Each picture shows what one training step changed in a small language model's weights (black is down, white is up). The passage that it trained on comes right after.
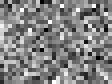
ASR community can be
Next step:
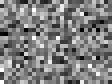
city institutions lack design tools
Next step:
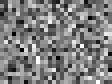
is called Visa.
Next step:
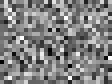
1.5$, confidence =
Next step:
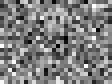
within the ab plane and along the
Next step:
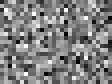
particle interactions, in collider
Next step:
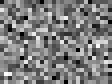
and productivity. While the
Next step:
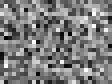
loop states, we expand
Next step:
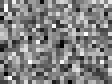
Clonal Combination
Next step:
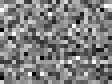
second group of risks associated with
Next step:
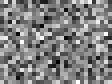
percolate throughout the entire
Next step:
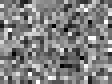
In this paper we report some
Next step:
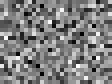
including simple phenolic and
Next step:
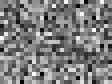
occupancy value. The
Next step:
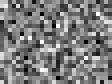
Both DREAM and
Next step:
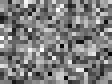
linear declining trend
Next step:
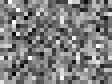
a modern political and
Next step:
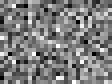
analysis. When the left and right
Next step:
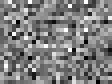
\\ \end{aligned}
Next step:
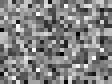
move the mass by $2
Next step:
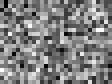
the performance is still strong: the
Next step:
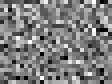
etc. This also eliminates
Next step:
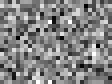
Municipal of
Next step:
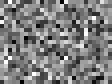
extremities). The only
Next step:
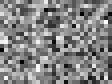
the table, the performance on
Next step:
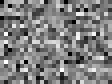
Ecology: A product has
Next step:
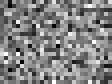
the disc, there is no significant
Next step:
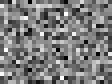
in a single quantum state and
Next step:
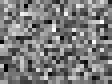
our microresonator frequency comb
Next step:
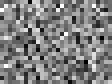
coordinated random rotation of the
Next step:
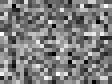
the latter problem and also give
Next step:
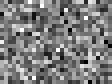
moving charged particle
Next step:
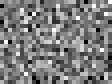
with optional service or performance level
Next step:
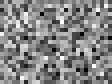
of the product (quite
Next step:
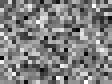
power of the word through
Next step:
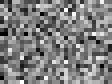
for characterizing the considered domain
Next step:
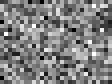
at present time. This article
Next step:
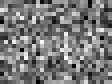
can significantly impact the final value.
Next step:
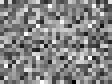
few examples are given in Table
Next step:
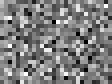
and top contacts, and
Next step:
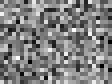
this procedure because the dependence of the
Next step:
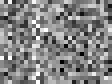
models is that the models are
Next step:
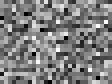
it is possible that third part may
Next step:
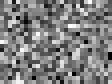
be regarded as an equation
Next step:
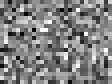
Disk Space:
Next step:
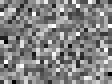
James still asserts
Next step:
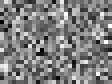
characteristics of table egg quality,
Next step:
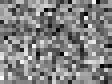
the two physical metrics. A
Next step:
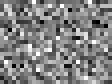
vectors $k_p$
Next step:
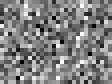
By seamlessly integrating
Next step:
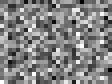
control. In this research,
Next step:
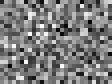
only as captivity to restrict
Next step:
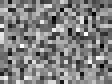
to increase. When the environment
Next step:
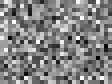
(consistent or
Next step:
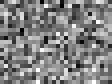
results with the recent experimental data for
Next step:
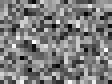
and R.~Rapp,
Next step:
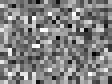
2.0. The value of
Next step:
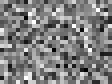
conditional and unconditional
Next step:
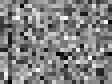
and so this is also included in
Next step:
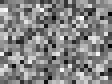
perceptions, young people,
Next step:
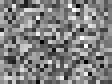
of farmers keep
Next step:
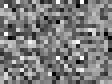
loop length with electron energy
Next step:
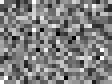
attractive pairing interactions.
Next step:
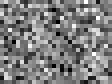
these structures has been chosen over a
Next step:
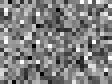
multiply $\langle E
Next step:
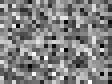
and innovation in the defence
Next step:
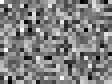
particularly in a pandemic
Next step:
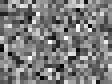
samples part of Rosado
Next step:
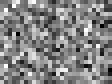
targeted interventions, the
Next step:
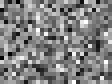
various fungal diseases of
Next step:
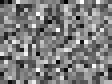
very large $L$ values.
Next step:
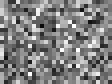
than the ion polarisation by
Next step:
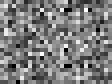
stiffness of face
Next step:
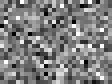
amplitude and an aberration function
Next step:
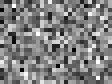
has been known for several years that
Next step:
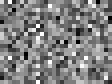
states that are excited by the
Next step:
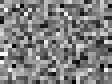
of base models to aid
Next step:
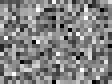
straightforwardly calculate
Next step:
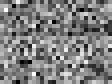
factor. The proof of
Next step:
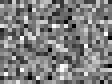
call D-instanton any
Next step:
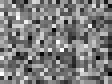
sciences and the nature of
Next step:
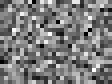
the combined best-fit
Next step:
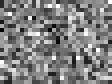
consequently, not associated to a
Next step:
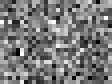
and imported LPG
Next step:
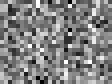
system is more reliable than the
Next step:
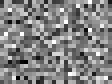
Reality based intrusion
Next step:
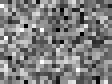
known that supersymmetries of
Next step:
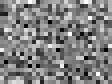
\end{eqnarray} The Hamiltonian
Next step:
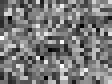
positive linear relationship results from a comparison
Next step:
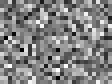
each word. For each
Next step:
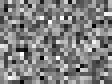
way - the **interactive
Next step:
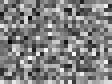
to countries not here represented.
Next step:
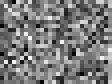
& high & LP\\
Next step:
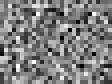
the academic literature but
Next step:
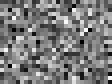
not convenient for analyzing
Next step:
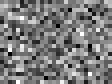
(MQI) was highest
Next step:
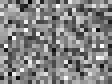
of morals among the
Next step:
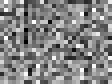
that they are suffering
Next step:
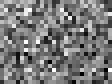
algorithm which performs a gradient
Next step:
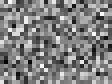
electronic wavefunctions due to
